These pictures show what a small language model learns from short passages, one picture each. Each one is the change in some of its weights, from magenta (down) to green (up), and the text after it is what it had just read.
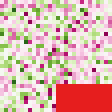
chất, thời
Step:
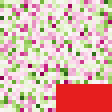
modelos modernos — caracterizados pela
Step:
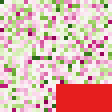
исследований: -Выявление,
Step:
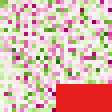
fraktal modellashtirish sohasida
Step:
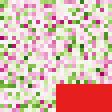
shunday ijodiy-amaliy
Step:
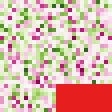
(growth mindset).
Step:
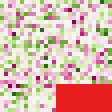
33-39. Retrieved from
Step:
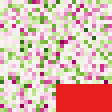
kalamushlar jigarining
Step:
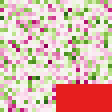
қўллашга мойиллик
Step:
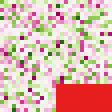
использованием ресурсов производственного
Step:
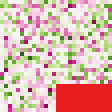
de onderneming plaats.
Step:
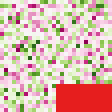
y eficiente. Además,
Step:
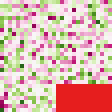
lack basic concepts in the
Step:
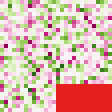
que surge con el propósito de
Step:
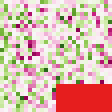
a partir do P2 já é possível
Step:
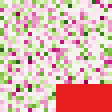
способности предугадывать
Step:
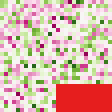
anlamına gelmektedir. Deri,
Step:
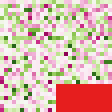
publicamente as palavras de
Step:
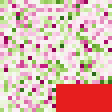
yosh xususiyatlariga mos metodlarni qo'llash
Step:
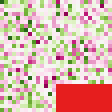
o'rganish; - tarbiyalanuvchilar
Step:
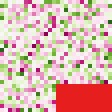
management zich aan het vergissen
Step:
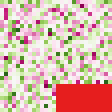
kunci : *Humas,
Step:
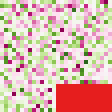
provocare triplă: pe
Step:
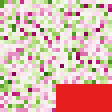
**avainasiat** ja
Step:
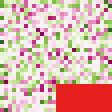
innovatsiyalar xuddi foydali
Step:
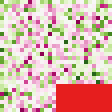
continuă* – vechile
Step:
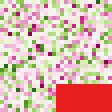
तदा असौ
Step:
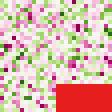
também é o de maior território de toda
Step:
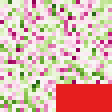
Ibadulla Qochkarovich
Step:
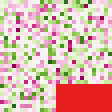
Normen der Menschenrechte
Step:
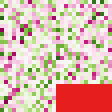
баъзида тузатиб
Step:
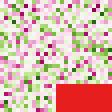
uspešno položiti
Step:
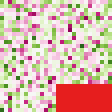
unda dunyodagi nafaqat
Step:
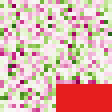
barreras a esos
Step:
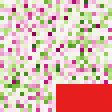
mediu RBDD 633
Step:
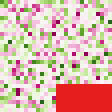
qo’llangan armiya,
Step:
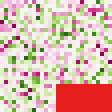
French. In particular, students'
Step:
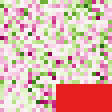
ethnic group. In this
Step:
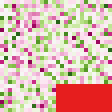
los Estados miembros dos
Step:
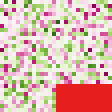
Civil, en 1940 ganó la
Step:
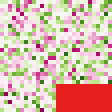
Bilimler MYO, Finans
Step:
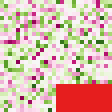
личность как таковую.
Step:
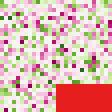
социализма и коммунизма
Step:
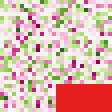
que no podemos pasar por
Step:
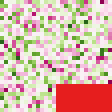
управленческих воздействий на
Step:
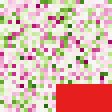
Manter fluxo Realizar
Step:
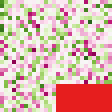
a été retrouvée au niveau
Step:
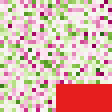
tinchlantiradi, ichki
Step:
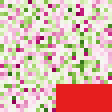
Fazer poupança e
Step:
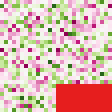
de Especialidades Guayaquil
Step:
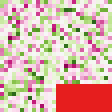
çalışmada Galen, Zenon ve
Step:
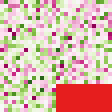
do pagamento das despesas
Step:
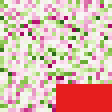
азалдан адолатли,
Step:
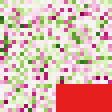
беради. Завод
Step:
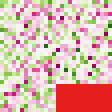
motivasi belajar siswa menjadi perhatian
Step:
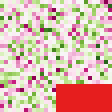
имени Мухаммада
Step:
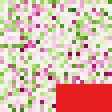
Edad (CEATE), que ha
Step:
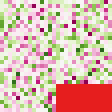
sfeer, waarin het
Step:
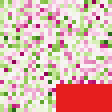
da Saúde se configuram nas
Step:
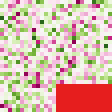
М.В. Ломоносова
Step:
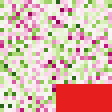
orden de retribuciones en las
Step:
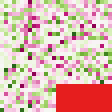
eficaz na prática clínica do
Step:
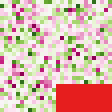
✿ La soia ha
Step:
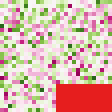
in bestuur en commissies.
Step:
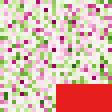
yasaklanmışlar hakkında
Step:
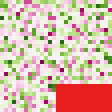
rising requirements for production
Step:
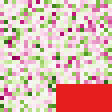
regiões metropolitanas do
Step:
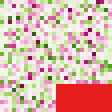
rendlei* en Lorraine
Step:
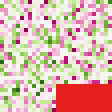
pembuktian. Dalam
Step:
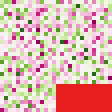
450% na chance de o
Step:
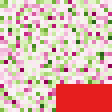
muvozanatning buzilishi va
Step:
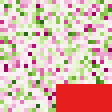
Causas que originan los
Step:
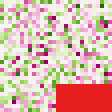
espaço interno da câmara
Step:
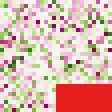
kelishigi. There is an
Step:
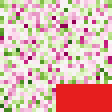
multidisciplinarias favorecen
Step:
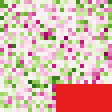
для определения посредством
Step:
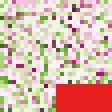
5. Флиер, А.
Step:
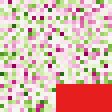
usullar o'z navbatida
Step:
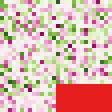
точность отмечали и
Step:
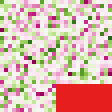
disruptivas dos modos
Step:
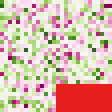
pour apprendre les langues de leurs
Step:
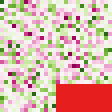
sorgular. Zorunlu
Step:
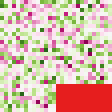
innovative solutions. Lentali
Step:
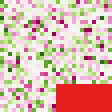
хатто бугун ҳам бу
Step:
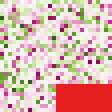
бизнеса. – URL:
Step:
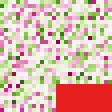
beachtet werden (vgl.
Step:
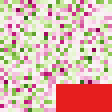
xotin-qizlarning bir
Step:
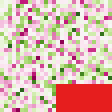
«Habitar lo plástico:
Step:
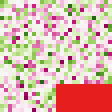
shifokorlarni ishlari,
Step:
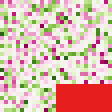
jarayonida talabalarda ular allaqachon
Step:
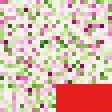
SEM المزود بوحدة
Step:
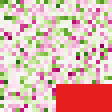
étudiants du groupe G2 ont
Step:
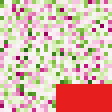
факторы: эффективность функционирования
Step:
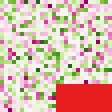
cuanto implica la estructuración
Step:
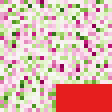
que a gasolina.
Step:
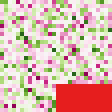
o ser negro, justamente com
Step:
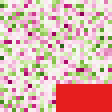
учетом особенностей режимов
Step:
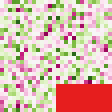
отдельных аллелей гена
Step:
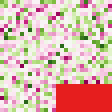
insonlar hayotiga ta'sir
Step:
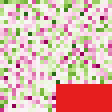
o binômio mãe
